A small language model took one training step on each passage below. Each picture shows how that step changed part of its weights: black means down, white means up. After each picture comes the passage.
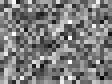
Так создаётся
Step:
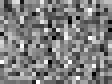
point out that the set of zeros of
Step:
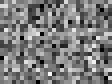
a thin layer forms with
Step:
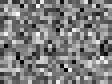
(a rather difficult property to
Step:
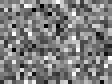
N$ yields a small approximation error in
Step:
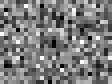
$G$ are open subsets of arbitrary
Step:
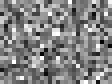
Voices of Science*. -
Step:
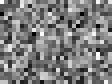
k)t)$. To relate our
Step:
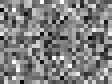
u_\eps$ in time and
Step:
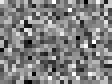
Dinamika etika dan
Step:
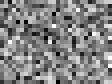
xususan nozoiqlimiy
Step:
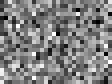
one defines a {\it differential polynomial
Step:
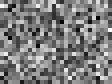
home office isso não é
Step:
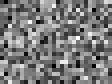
the ummah should fulfill,
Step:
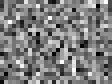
ME-1 have earned
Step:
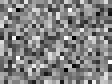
turib ichishga va
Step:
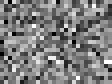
$\wt(\varphi_u)$ is
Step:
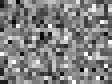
larger values of $p_0$,
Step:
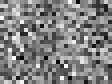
o'zgarishi sodir
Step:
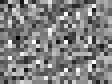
o contexto social também pode ser
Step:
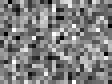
surface given by }$\left(
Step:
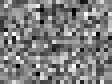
such a 2-factor also have
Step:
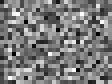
libertad, así lo
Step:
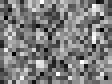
of $\omega$ depending on
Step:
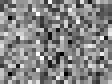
o‘z samarasini beradi.
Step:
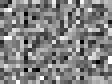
atau berkurangnya lapangan
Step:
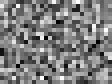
fibrinoid necrosis,
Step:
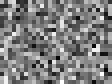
організації Московського
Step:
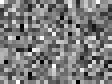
of number fields, and we denote by
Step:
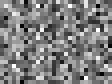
So, $3p$ is the
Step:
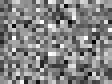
siyosatchi ularning
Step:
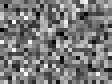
Aveiro, Portugal}
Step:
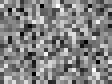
Rafael Nunez
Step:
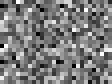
відтворюваності з
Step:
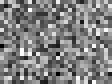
Опуская большой
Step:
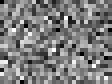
no tratamento de traumas e
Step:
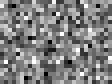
leurs traditions tout en
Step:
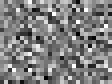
words: science, culture,
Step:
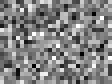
problems is problematic as well.
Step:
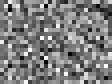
- Colaborar con el
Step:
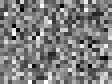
Європейського Союзу від
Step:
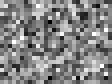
RMI suppression is
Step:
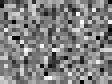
the above conjecture for the first
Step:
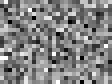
nontrivial application of the main theorem.
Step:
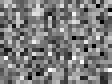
$$ it is enough to estimate
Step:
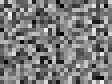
та розвиток емоційного
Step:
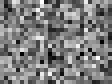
the part of the cohomology of
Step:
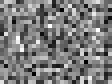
have a very low number of
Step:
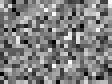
\item[(i)] there exists
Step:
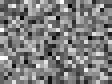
If $n=4$ then
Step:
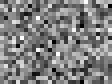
beigelegt, an
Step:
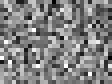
this formula it can be seen that the
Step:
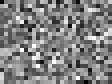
negatif dan siang hari
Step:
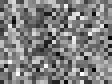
same timescale} as the traffic
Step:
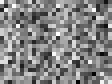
Захаров С. В.,
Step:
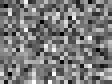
por nascente e poço profundo
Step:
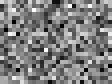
that the image values belong to $\{
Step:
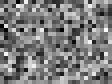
the generators of ${\mathbb
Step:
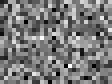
metas claras,
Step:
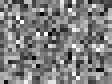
por cada letrina encontrada.
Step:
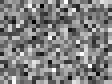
by possible future applications.
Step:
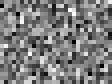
is considered a very pressing
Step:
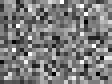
depending on $n$. It is easy
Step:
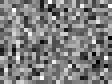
approximation, the overall error gets
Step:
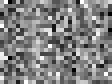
mehrdimensionaler verstanden und
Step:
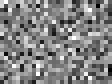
${\rm Range}(Q)$ means
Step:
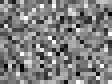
has been improved. \item
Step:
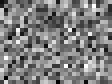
$\Lgg$-module, a unique
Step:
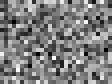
linear combinations of positive roots, and
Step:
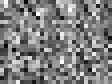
$x\in X$ and
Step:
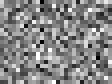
va modernizatsiya qilishda
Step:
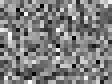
unrealistic in practice, hence the
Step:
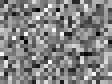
operativ și sigur informații
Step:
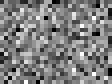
\def\O{{\mathbb O}}
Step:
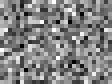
platziert waren.
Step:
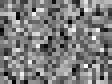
theory of Hopf algebras up to
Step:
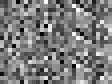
haja algumas questões
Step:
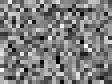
for a single second class particle in
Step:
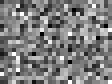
nil-clean ring. We obtain
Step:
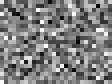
and Social Events in
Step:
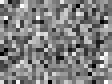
index $(i)$, since we focus
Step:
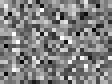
Milinovich, and
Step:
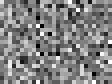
місії в сторону
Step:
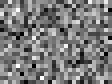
a teoria, deveria ter
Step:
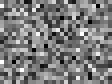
cascade, (A) and
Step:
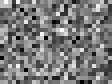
de dónde surge
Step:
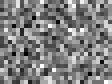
tinglovchi tomonidan
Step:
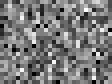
more technical than our simple greedy
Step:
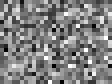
de maneira tal que
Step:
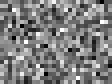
is similar to $A$
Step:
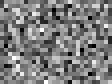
of the convexity axiom is
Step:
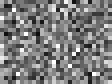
Аллоҳ таоло
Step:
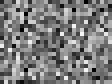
ha motivado la búsqueda
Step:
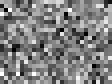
fixed, identical at eight sample points
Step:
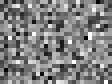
In particular, $\tilde{W}$
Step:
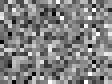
turuvchi bir vositachi
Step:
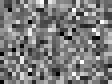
equation $s \approx t$ is
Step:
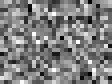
algebraic algorithm with the two strategies.
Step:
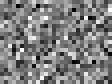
later Russian geographical
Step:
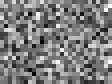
geometric intuition was very often
